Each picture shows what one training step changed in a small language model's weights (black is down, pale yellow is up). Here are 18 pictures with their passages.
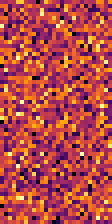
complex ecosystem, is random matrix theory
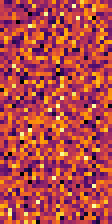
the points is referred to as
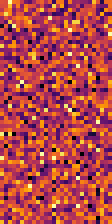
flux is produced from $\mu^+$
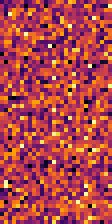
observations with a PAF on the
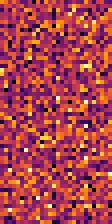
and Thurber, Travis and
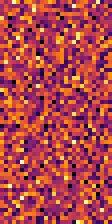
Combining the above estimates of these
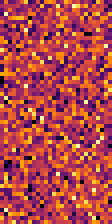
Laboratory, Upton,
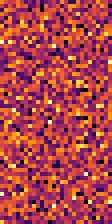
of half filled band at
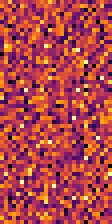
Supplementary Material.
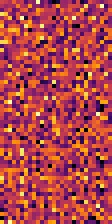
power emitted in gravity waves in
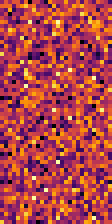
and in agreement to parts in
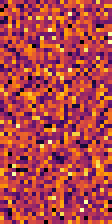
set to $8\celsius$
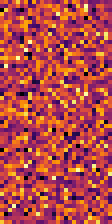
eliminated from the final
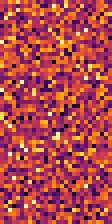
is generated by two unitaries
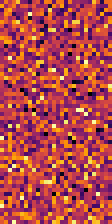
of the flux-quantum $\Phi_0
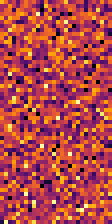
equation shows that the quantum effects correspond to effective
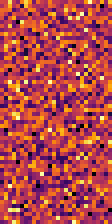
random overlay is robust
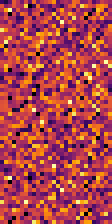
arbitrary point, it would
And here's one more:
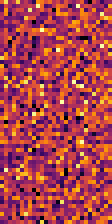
de Chile, Casilla
